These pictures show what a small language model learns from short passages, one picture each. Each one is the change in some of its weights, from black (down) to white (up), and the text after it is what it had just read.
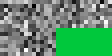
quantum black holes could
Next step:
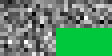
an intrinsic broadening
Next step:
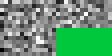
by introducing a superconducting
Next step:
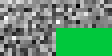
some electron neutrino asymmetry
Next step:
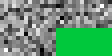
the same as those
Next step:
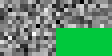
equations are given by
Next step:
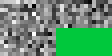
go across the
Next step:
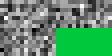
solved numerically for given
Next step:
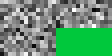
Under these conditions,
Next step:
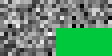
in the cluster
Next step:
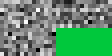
using a number of
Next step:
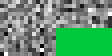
for the three cases
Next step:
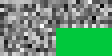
partial derivative of the
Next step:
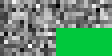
evolution of the charge
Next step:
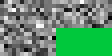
satisfy the following system
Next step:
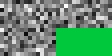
constant in time or
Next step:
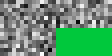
Data Science},
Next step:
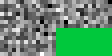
$\Bo \equiv
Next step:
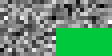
Let's apply this
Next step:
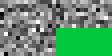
strengths of the two
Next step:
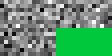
of the instantaneous
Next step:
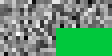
learning and show our
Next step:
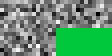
curvature) to
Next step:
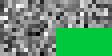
different radial integrations
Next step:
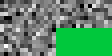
activity because put us
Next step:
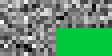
are briefly indicated.
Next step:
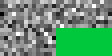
potential degeneracy of our
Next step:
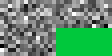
are respectively the peak
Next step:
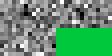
Here I do not
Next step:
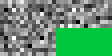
The shorter length of
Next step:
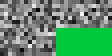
and by the
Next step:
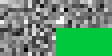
this bound does not
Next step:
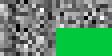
and extent of the
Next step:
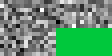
capable of
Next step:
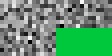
the ferromagnetic state
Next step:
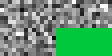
set for our
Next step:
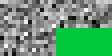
with a relative
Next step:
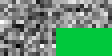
internal states and
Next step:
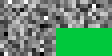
first three characters
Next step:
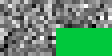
and competing exchange
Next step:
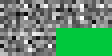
error rate by
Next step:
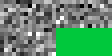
coherent stability of quantum
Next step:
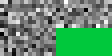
by decomposing
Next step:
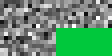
each other, then
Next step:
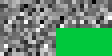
traffic data
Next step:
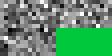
value is calculated
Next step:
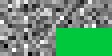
are not discrete,
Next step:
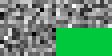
into background events and
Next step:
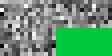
from the data.
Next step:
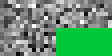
illustrated in Figures
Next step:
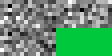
we briefly introduce the
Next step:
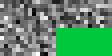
an excellent instrument to
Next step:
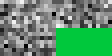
but because the
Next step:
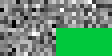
free particle limit when
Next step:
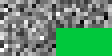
systems quantitatively
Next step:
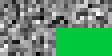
that pursuing
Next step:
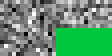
by a 1 mm
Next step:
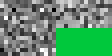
the future of energy
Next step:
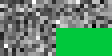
at their base
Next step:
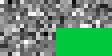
$B$ system
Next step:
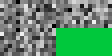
policy for the hybrid
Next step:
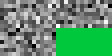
solution, thus,
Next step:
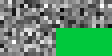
green 'o'
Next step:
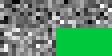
every vertex in
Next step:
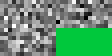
carried out 24 different
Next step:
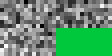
set the correct values
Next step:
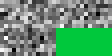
For the particles
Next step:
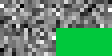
Clearly this
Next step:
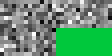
\), Mamba
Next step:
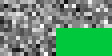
table to decide
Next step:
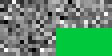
any wavelengths in
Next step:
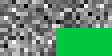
available 128 CPU
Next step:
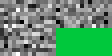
The masses of
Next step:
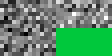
information to plan an
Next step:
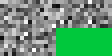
with a full
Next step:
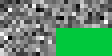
boundary conditions, which
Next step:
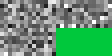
is the number of
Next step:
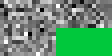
of these natures
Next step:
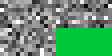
to cancel
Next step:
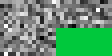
state of the field
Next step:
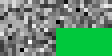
the equilibrium temperature
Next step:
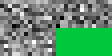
% % \maketitle
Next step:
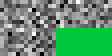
(equal to
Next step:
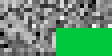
the Fermi energy.
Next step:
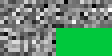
enumerated by
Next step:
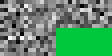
distributed over a range
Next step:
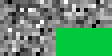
side effect of
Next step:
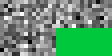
has been done by
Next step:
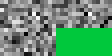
to quantify
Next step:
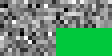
coupling, such as
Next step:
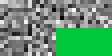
this family of
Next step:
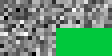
Energy Accelerator
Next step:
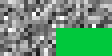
which relies on fixed
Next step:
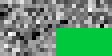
collective operations}
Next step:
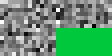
this result numerically for
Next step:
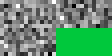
Higher mass
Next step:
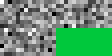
in the ICP
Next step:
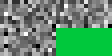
and hence the solution
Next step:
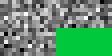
method of the geometry
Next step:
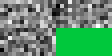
electromagnetic fields are obtained
